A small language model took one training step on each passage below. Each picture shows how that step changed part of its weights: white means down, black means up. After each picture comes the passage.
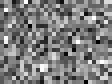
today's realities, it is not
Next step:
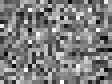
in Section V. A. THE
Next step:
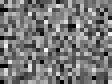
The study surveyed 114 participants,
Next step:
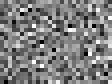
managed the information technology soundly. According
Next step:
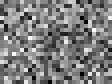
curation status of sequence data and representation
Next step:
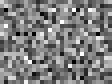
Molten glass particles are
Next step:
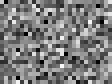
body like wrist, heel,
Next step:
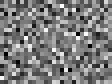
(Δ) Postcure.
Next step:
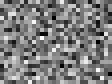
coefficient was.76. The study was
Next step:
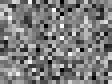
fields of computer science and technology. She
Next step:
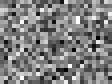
official statements, and other formal speech
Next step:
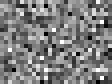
equations were solved using a
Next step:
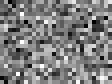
developing critical thinking in academic sphere as
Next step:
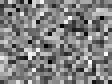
detailed explanation of the knowledge points in
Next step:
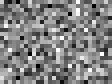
both sheep and goats as compared
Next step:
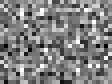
following sections will describe these three algorithms in
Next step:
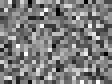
notation object type (either
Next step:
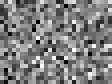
Keywords—Commercialization method,
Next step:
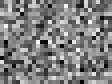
Remarks. Both known
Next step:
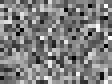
on the student is mostly mediated;
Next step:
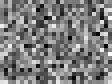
Southern India. Indian Journal of Science
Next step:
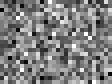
of Cross River State were observed while
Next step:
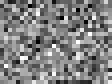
pain (5), neurological symptoms
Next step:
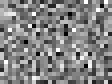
has the advantage of combining the benefits of
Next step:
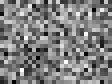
standard univariate normal distribution
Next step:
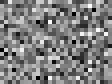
approach, new seventeen
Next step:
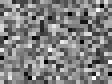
phase was reached. The final biomass
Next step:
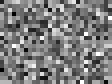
decreased the duration of switching
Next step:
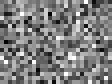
basic and applied research necessary to the development
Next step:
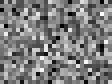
killed the cells. However, this
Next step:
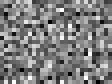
represent the most relevant and meaningful aspects of
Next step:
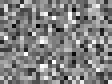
obtained results, the following conclusions can be
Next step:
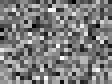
+ VCLt/VCLa
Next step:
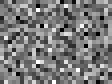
social relationships, most people with DSD
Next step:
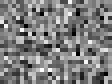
dimensions were measured: Body length:
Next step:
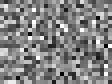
the manuscript in its different stages and provided
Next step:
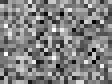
and teaching methodologies to become more
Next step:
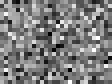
40m/s. Potential
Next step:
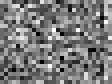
poetry. She gave it to
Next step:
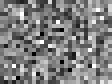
In this section, we will present an
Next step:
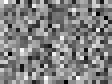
'point-of-care manufacturing
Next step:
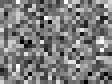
capabilities. We developed a simple modification
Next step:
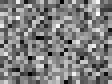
Africa. Complete Peer review
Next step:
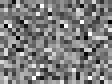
and meta-analyses
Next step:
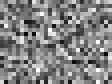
consideration are countless, therefore, some
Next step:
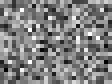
and accounts of fourteen
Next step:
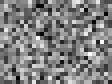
there exist two distinct fields totally
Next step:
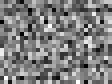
with Coronary Artery Disease
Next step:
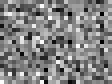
world*”. The strategy for this purpose
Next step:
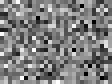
The environmental hazards and natural
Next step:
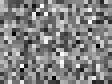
and general properties of the engine are provided
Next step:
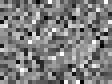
NGOs is key to
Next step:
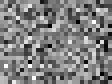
research and innovation [National Research
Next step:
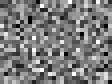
the neighbouring comb cells as an
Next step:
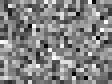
Institute under MOGEF designs
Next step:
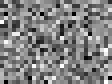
eliminated it. Infirmity due
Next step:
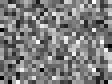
scenarios, index s . Each scenario is
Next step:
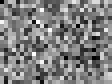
charge distributions in molecular divalent
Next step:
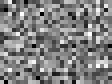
happens directly on the information level.
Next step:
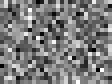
1% or 2% phytic
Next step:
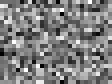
of Makassar,
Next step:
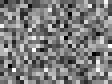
and its uv spectrum remains
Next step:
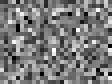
III) obtained from ether was
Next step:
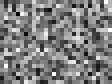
are exceptions to these definitions.
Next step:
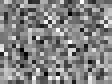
Algorithm: Local Trust
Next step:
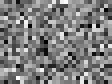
They adopted the good management techniques which help
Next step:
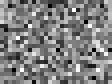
group B while conventional method of teaching was
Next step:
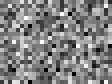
with variable aggregate, including
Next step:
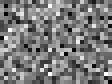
image classification task, an atom might
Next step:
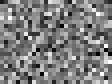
gradually moving towards a hypothesis of an
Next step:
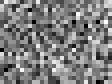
not outside the general vortex of
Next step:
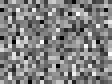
during school closures?* 2020).
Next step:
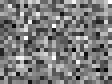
practice to manage potential complications like
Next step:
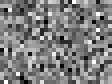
disease? - In therapeutic management:
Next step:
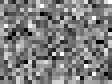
to introduce new ideas and approaches that would
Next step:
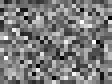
Factors 1. Introduction
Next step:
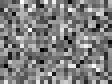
from 6% to 9% and the
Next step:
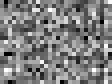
Art, Department of Biology,
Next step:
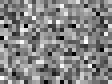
Analysis 25(1), page
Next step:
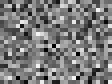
2: *Œuvres
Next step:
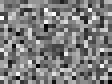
F., Bussotti,
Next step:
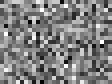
simulate the dynamics of the induction machine
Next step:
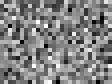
deaths, and one in 10 of
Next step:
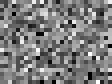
However, taking a closer look at
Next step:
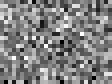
of mutually exclusive yet complementary
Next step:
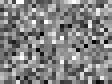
complemented with the BIOSIS
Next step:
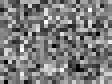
the heated lower plate covered with
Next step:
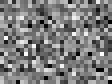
society. Regulations such as
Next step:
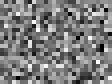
pectolytic enzymes did not
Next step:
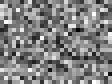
of 4th year MBBS
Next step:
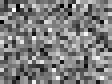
were not significant except sex. Agricultural
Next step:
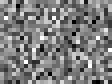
rejection of the null hypothesis is
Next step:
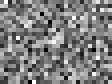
drapeability, shaping,
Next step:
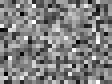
limitations, and directions for future work.
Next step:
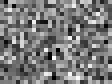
ground and bridge differences between many different
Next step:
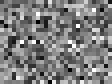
study did not involve human participants,
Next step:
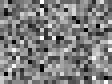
system exceeds 5 GeV; -
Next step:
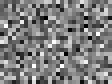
the ancient sacred sites,
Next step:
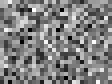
Then for some integers s
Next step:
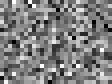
with a task or sub-process
